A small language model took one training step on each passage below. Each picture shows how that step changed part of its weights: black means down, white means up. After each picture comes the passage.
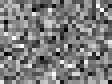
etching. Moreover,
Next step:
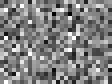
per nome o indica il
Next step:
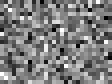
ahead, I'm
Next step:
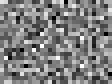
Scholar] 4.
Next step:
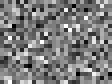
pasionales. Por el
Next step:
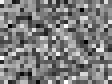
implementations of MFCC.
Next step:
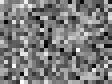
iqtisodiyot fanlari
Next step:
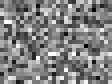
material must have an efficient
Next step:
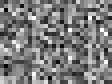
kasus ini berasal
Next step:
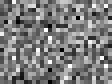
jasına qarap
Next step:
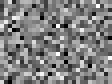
of shallow shells,
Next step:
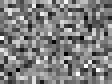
indicated, explosive reaction
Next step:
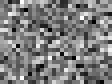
thickness $t_c =
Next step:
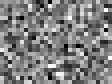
RIMS, Ranchi,
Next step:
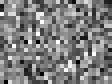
describe and explain the data
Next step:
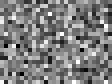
and Rodopi. This level
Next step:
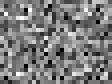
oxygen levels
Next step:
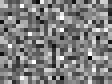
на военную
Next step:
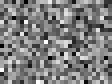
measures to support the fruit
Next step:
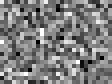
can see that at each
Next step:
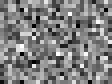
position sense would
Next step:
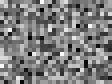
війни. В
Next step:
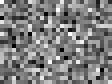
o'quvchini nota
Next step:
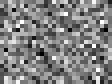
nicht mehr
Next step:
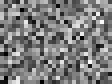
that there is a close
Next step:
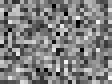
was employed to
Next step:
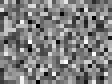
va hosilning sifati
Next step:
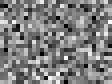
is an atomic unit of
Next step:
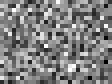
This covers all materials
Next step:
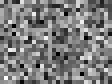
consists in mapping
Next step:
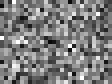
casco (escudos
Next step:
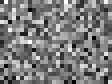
The 3-sulpho
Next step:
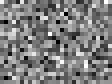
takliflarning umumiy
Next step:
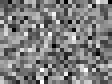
something I
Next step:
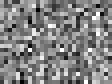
are able to also prove the
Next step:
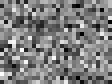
penonton pasif,
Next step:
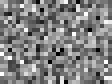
до Києва»
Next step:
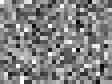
This leads to obvious
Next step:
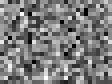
essence of the method is based on
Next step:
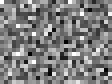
This project primarily directs
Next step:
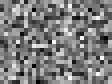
peculiaridades del
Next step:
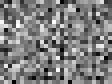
it is possible to cure
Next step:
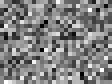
прокурор не мають
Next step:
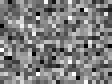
kodların aksine
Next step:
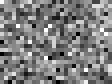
This work is aimed at
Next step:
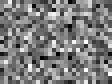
marked the beginning of
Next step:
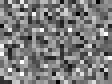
reasons, instead of
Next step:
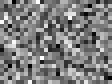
Selection method Relatedness
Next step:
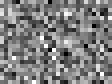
system's capability to connect
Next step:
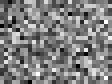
revealing their name
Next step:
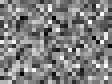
PISA baholash
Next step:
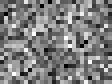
MART MINAS
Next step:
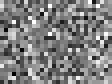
kengashlar muhim
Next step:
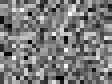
in nuclease-free
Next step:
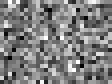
living that culture at
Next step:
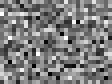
as chemicals,
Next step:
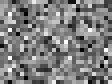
the awful plight of
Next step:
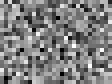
and they have a benefit
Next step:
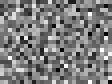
of emodins. Test for
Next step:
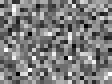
reference material at a concentration
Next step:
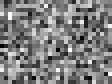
maximum to the
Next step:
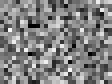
groups were formed out of the
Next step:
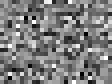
BMC ARSystem
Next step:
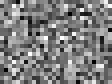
concave mirrors at the
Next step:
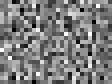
the Gospels we
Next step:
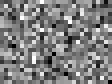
A. Oren, M.
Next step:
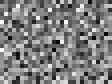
avec un événement
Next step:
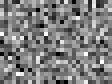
is overloaded or
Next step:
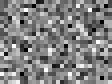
إذا تم
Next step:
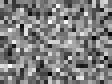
water on board ships
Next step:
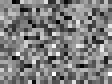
increase the relevance of the
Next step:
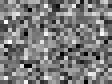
Seasonal analysis indicates
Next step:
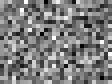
filtrlari haqida
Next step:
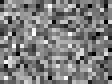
commonly accepted
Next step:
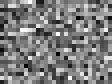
yang kedua validasi
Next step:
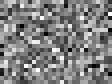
gegevens niet
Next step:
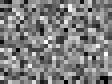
que también
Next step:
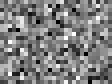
two categorical feature
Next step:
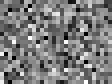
the potential of the evocative
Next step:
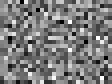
kayfiyat bilan
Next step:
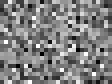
Ideal City*,
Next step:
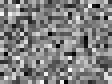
to collectively give form to
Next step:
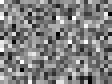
can you serve me?”
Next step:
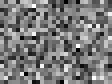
happening within the
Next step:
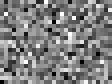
don't feel very
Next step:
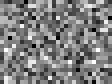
die laufende
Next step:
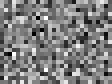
high SNR. The overall
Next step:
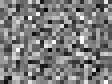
Aqli zaiflikning
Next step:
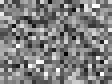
educational system is tied up with
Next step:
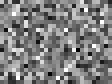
in terms of the richness
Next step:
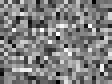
outro tipo de
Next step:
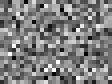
buscando ajudar
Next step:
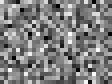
also discusses the scope
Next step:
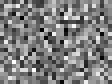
endanger safety
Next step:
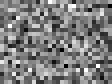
deydi. Bu
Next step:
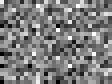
uygun bir yapı
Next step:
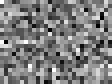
based on prevention: education
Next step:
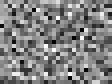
- CONTRERAS,
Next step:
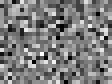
diagnosing diseases of
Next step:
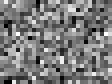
muammolar ham
